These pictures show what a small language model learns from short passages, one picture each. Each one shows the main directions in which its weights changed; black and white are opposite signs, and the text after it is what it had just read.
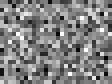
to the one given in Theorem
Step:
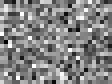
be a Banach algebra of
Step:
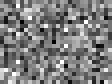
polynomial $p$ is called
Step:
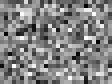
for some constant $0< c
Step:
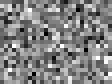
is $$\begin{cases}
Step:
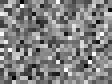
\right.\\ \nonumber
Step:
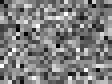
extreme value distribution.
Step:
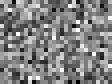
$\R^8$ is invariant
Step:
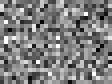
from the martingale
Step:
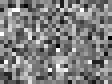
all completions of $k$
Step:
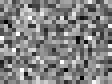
= n \end{cases}
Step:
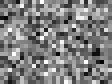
for incompressible
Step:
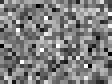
was already done
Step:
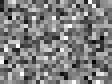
can handle topological
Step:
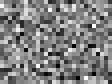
is denoted $H$.
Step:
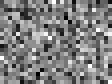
is a straightforward
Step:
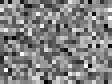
an enhanced
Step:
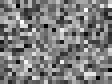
polynomial $\Pi(n)$ is
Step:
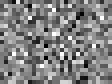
quantum double
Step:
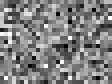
the above generating function of
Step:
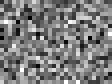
= \begin{cases} 0
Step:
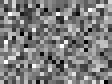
$G$ be a graph,
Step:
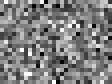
Y_P$. Now we
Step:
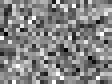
Full cylinders
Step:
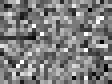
be employed to
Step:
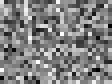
zero family of imaginary
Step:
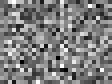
and exponentially distributed
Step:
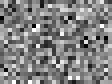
is the Euler class of
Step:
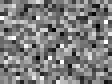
acceleration method for
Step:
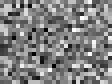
solution }(of a differential
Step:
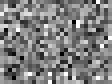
the explicit description of
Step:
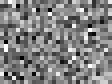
look at renewable
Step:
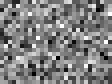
in their domain, and this
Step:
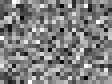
of exposed faces,
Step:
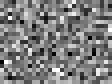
$\alpha$, respectively, where the
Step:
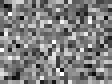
yields that the last
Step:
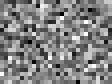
and with adaptive
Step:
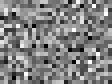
in order to deduce that
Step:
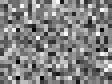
fast sweeping
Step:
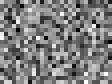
\notin S$. Then we
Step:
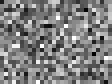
which is expressed in the form
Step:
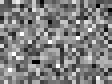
Riemanian manifold
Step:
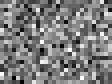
\nonumber \end{equation}
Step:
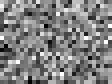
the same parameters, the second
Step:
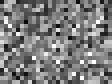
1\le i\le
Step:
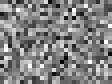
remains to require that
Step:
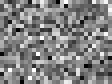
and Penston are in
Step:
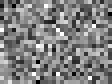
\mathbb{U}$ with
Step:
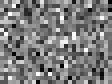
$L$ such that $\lambda
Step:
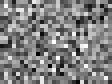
vertex of the cone and
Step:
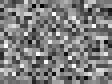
Combining both, one
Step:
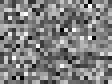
a reduced, prime,
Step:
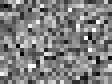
to be reachable and
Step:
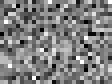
on arbitrary finite
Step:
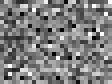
agents are tasked
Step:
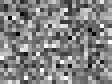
above category contains as
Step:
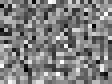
true as before,
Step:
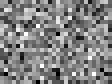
inequality first for the integral over
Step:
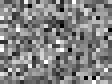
most important relation
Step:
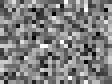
constrained} optimization
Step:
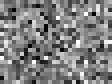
\cite[Theorem in page
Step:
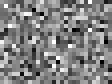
weak convergence and so is
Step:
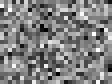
is simple, separable,
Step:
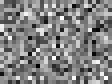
$\sigma_i \in
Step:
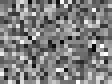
triangle graph the
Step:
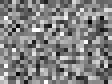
pattern of the proof is
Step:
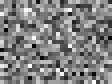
time series, define the
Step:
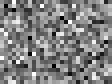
of $\F(x)$ which
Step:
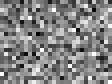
unique Haar measure on
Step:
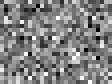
(ROM) for
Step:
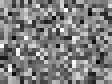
formal power series
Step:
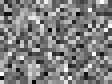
\sum_{J \in
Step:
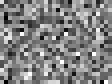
$MM^T$ and
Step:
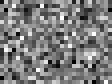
$h\neq 0$ such
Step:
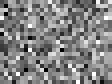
the Boussinesq
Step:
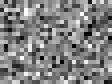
$h(x)$ is any
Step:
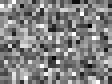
is equivalent to showing that
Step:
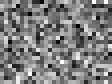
the following steps in any
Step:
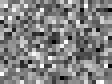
generators triggered
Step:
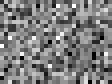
top $r$ singular values
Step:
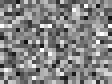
We provide it with the
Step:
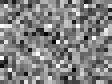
As a consequence of this
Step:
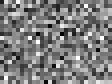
respectively. We shall denote by
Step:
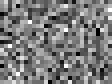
Since $\fp$ and
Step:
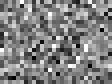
others skein elements of
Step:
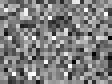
independent interest in other
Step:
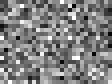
linear equation which can be solved
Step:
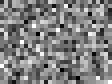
\bar u$ and $\kappa
